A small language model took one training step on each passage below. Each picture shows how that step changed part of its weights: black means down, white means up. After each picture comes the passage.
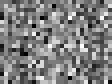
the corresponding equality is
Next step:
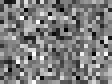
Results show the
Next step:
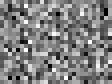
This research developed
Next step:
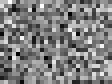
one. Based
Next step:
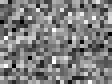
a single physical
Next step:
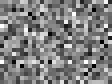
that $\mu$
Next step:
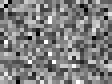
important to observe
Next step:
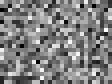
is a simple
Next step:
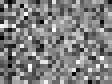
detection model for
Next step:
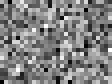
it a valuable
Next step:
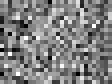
the difficulty
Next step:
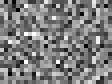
By using Theorem
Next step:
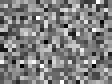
$X$ by
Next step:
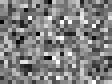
the cluster
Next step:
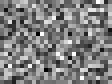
by a factor of
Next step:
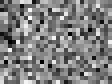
also used to assess
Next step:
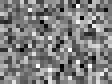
as core
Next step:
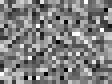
could take on a
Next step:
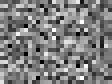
compares the
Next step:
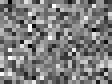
because they are not
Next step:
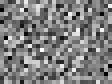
explain why
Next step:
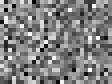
Thus, there are
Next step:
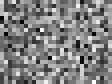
process, the
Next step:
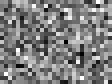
by $$\rho
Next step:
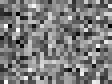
estimated eigenvalues which
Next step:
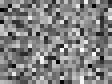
is the full
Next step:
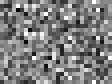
Note that the
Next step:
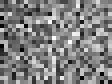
shaman, who
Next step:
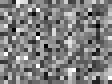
partition of
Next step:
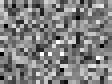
by Chen,
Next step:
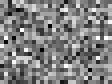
by extracting
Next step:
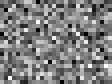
at first have a
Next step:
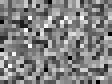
the distribution of
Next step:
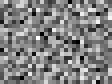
of the disease
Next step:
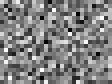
order of their
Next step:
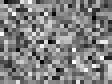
on M , then
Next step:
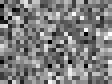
normal variance hypothesis
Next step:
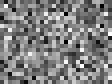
following examples we give
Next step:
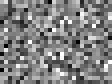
the government
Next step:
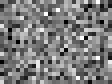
scheme consists of two
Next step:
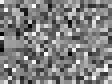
\text{ functional
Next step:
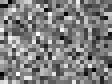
restrict attention to
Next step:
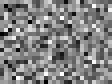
close to exact)
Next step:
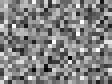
in the conditions of
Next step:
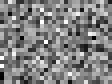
\rightarrow 0$,
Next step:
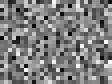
action taken without first
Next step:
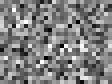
the five
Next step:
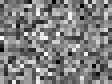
\noindent If a
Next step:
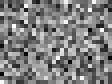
and we use one
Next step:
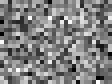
the manifold
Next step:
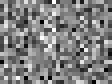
accuracy in the
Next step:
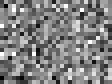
a unified model
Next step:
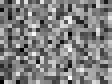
review as a
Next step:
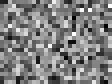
with a focus on
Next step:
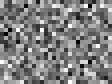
projection, and
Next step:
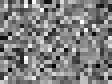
is precisely the set
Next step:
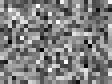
predict good
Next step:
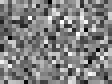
the root lattice and
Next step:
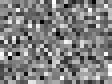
for damage
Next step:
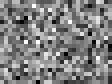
as shown in Figure
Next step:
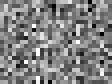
x x x 2
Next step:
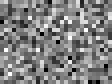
the effect of
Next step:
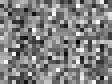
in the dynamics of
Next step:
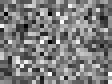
OPF problems
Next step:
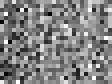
process: Step
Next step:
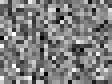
but serve as
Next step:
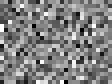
companies, this
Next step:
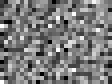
mentioned theorems
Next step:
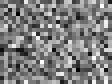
a quadratic equation,
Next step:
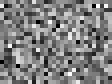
let us deal
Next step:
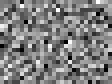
an eigenvector of
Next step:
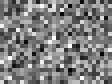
readily possible.
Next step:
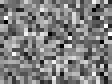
that $A$
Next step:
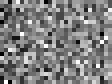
fiber over
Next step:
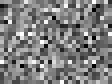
Then $R$
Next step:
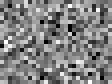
The design of
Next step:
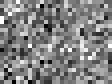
the country area
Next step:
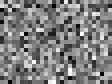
corresponding isometry
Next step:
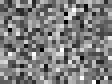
note for the
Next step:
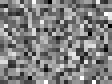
elements and the
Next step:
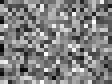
\gamma}$. Let
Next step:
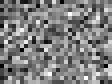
interaction of
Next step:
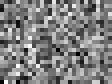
developed a risk
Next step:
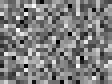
be taken as a
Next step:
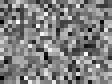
Again by means
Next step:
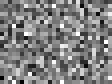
convert back to
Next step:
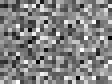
\ord (
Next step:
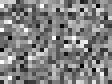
each other.
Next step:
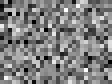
equity and social
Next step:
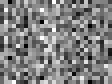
accuracy for both
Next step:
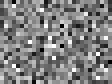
numerically solve
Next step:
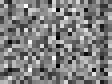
how long it
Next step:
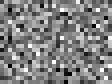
additives to
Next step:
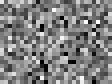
are locally
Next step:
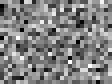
of Scene
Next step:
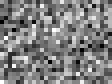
Draw a single
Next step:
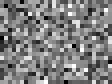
options for each
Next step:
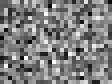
semantics and
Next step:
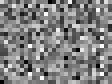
(having regular
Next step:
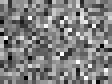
the phase transition
